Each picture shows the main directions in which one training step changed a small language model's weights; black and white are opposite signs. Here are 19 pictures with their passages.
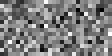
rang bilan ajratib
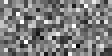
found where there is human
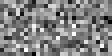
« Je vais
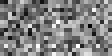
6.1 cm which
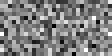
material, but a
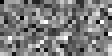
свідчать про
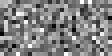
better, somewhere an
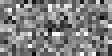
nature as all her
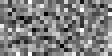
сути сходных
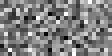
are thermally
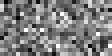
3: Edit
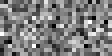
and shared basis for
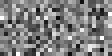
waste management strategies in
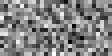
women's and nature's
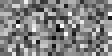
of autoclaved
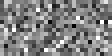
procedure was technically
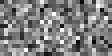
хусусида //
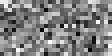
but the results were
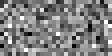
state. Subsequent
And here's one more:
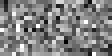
M_7 were
